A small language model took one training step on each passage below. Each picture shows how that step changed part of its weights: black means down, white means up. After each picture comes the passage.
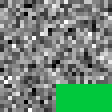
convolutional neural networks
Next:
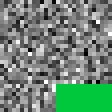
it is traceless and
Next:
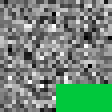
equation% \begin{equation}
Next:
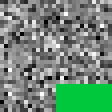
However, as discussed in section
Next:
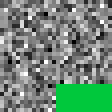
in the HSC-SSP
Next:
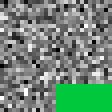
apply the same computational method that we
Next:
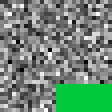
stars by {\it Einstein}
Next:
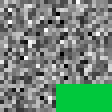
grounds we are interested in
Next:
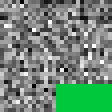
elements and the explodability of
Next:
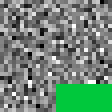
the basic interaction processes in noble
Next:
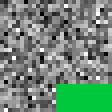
been done on monochromatic
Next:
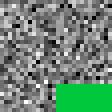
In addition, more data such as
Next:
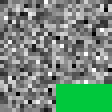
grid points. This can be
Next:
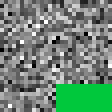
quantizations: a) the standard
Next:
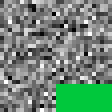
- 800)$. An approximation for
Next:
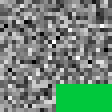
very seriously because the limit
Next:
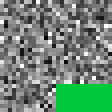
multiple antennas at the
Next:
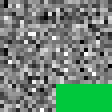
both $Fe_1$ and
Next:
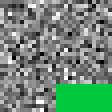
Administration and the National
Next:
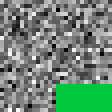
the bound state) tells us that
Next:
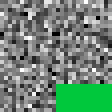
microstructure is described by
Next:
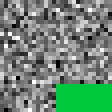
this equation to reduced units, we
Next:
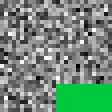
of the massless neutrino
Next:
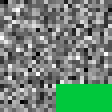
galaxy luminosity function
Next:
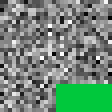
plot LP results but they
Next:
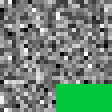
architecture introduced
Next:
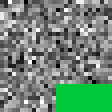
framework would allow borrowing
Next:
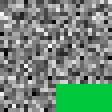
sense that the information gain after
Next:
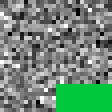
sensitive to the amount of heating
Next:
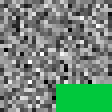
theoretical results in this setting.
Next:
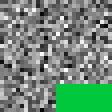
r^2 T^E$ is the
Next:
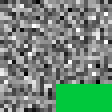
double fragmentation
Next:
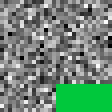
is entirely due to the
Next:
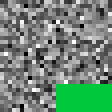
covariance matrices $T$
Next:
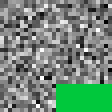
$D = 1/\beta b$, which
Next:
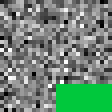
near chaotropes.
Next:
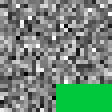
and then plot the mathematical
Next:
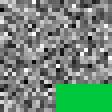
quenched disorder may lead to
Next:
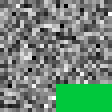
research has been dedicated
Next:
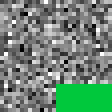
k$_B$T). As the temperature
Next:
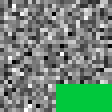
is in a relaxed disk,
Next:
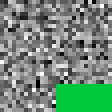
two black holes moving at
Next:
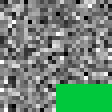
paper can be generalized to other
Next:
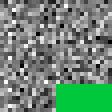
configuration. A static SCF
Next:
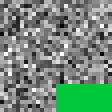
the Kuenneth
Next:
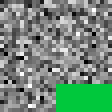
are excellent bulk
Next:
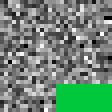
heat leak of $\sim
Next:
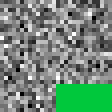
modes that are the focus of
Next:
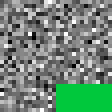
'1' refer to the values
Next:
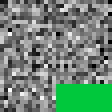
corner of each panel we show the
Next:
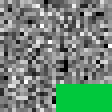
a wafer. P-spray
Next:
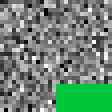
are initiated by surface
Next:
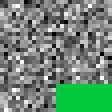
results on the ISIC17 and
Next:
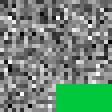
particular RH neutrino mass
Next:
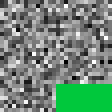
models and shows that what we see in
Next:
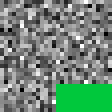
is defined as ``oscillation
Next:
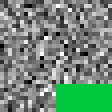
constitutive equation for the
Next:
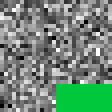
evaluated. The above procedure
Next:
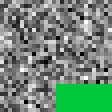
the 4 x 4 transfer
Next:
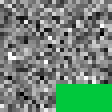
$\beta=10$ of less than
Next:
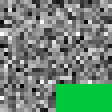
polarised along **c**
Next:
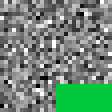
guide to the eye.
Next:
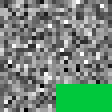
from the position adjustment
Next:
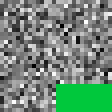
of the quantum critical point these are
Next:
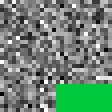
more realistic and requires less
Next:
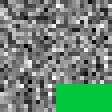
nonlinear Einstein's equations
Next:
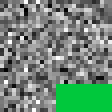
decline in V-R after
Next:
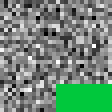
resonance with the free atom
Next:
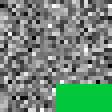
defeat Eve's IPE
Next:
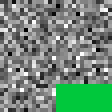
Zixian Dong[1],
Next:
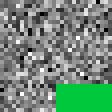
a new driving force,
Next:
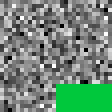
The power spectrum $\dk$ therefore
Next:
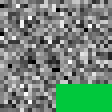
and 8 diagrams related to
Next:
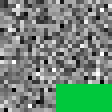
stable and far from any
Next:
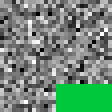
the clustering experiments. Some
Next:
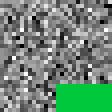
\japref Wall,
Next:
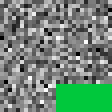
the phase transition gets curbed
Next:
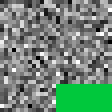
are many examples of physical
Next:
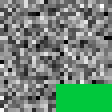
unrolling and reshaping
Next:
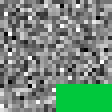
of its members. A
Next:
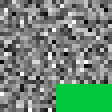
as pointed out recently by
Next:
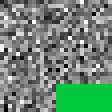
crossing phase boundaries in the
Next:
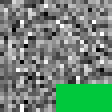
at an equilibrium
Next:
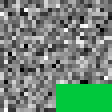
via the Dyson equation
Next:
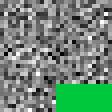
of stellar, galactic,
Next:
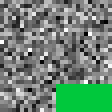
the new feature $y$:
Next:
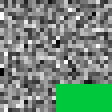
section, we generalize this formula
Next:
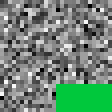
five largest deviations between
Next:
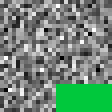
the neutrino production
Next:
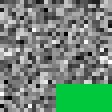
will be replaced by its complex
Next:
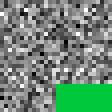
vast financial networks. -
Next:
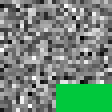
to this statement is that local
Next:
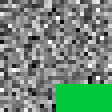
| *D* | Parameters
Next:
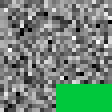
in personal, recent, and
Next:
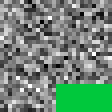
an almost monotonic
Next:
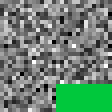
of The Photoelectric
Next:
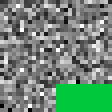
extra time that $A'$
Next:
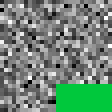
have introduced a new idea
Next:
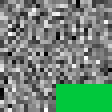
centers relative to their
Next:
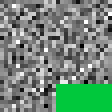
AC phase, which explicitly
